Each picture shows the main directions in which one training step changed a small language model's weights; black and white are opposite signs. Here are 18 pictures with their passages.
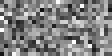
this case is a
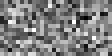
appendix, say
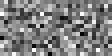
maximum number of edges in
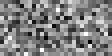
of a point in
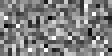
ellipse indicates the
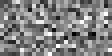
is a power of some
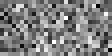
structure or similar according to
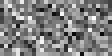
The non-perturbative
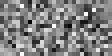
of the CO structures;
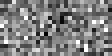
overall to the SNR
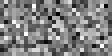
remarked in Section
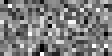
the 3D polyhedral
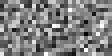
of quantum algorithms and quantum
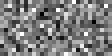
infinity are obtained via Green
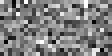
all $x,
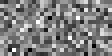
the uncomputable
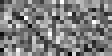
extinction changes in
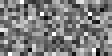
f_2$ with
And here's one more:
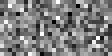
degree of the underlying discrete
